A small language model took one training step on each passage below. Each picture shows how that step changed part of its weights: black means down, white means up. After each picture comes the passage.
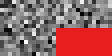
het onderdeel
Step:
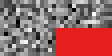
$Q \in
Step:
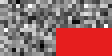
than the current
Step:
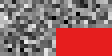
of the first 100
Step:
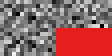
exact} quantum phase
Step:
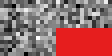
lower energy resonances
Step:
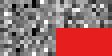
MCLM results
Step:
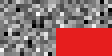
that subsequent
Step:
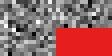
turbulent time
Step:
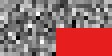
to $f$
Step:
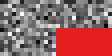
в органах
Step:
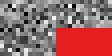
fundamental representation along with
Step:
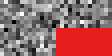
two, the effective
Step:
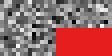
do uso de
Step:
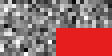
– gazeta
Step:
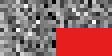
evidencian una
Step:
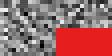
and all the other
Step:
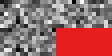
wrapper function
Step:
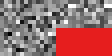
одной из
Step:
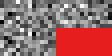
Programa de
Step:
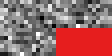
the bias is
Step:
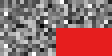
robust measurements of the
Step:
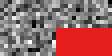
revealed that the
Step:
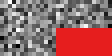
car il est
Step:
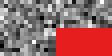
the target object,
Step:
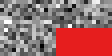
we increase the
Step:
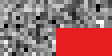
by the distribution obtained
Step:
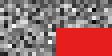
letzten 10
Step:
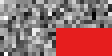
ijtimoiy- iqtisodiy
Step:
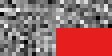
the twisted field
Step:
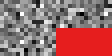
function for angle &
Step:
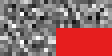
specific materials using
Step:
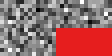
del centro de
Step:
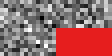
the definition does not
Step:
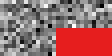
método pilates
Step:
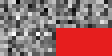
MM (the
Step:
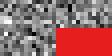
we perform static
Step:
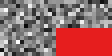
and at room
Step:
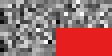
қилиш ва
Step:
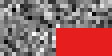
each other,
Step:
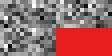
untuk mengatasi
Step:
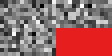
(the generic
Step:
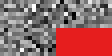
académicos son
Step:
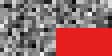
cosmic string, and
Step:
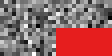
se adaptará
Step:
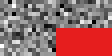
leveraging an
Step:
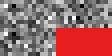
мисол ва
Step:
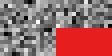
for learning and
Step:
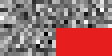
is useful to look
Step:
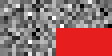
\Delta t$
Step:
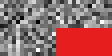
The conclusion is
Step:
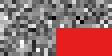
of the Hamiltonian over
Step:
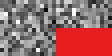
Dan soal
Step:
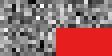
production in the
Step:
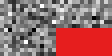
parallel methods by
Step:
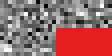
we utilise
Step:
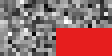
bunlar da
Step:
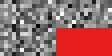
Thus, in a
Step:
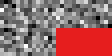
the divergences
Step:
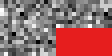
III, so
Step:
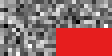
current is collected
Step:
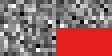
as diretrizes
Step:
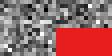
method we describe
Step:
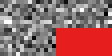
we calculate the emission
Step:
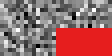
be written as
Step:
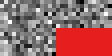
problem for both energy
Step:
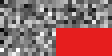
excite this
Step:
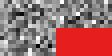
time scales up to
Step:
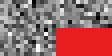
in the presence of
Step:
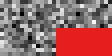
has sparked
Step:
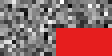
uchun quyidagi
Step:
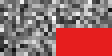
ном билан,
